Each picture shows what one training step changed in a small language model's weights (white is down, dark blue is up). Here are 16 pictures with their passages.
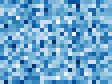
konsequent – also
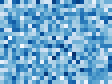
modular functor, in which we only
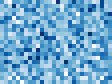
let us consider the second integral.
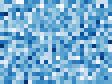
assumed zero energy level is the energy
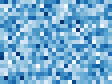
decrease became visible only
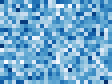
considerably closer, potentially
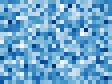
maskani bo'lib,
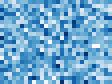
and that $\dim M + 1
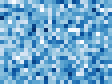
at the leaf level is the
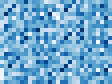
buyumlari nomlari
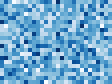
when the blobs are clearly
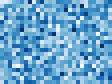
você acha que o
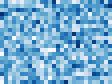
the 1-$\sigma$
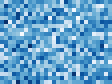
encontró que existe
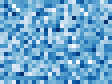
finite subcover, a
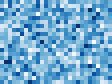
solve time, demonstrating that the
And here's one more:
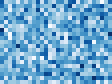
produção e avaliação
